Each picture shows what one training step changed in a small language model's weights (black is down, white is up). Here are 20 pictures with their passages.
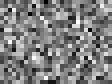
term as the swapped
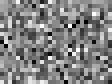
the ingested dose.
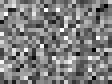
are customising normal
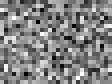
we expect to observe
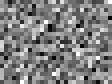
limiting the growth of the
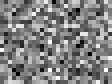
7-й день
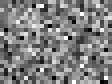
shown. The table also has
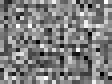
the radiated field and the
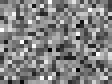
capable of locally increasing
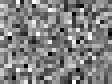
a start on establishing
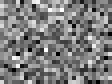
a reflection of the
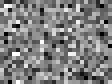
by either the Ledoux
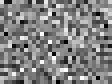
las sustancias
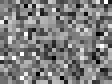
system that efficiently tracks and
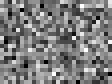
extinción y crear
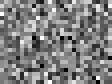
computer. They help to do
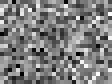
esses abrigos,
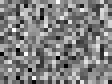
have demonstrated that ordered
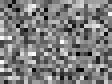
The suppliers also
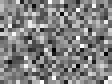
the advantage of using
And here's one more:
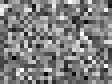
in ASEAN countries
